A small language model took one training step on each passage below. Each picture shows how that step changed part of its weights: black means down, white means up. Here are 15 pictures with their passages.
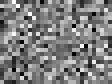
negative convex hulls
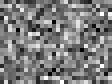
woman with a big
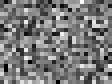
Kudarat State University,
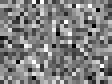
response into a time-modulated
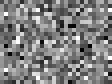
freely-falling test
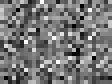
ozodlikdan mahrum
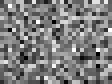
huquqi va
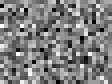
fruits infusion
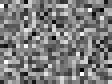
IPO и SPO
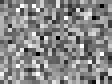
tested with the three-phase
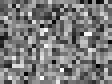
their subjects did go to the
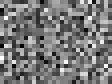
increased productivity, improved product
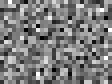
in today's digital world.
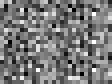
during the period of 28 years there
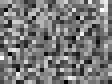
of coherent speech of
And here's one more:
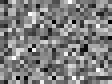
from the CMB alone
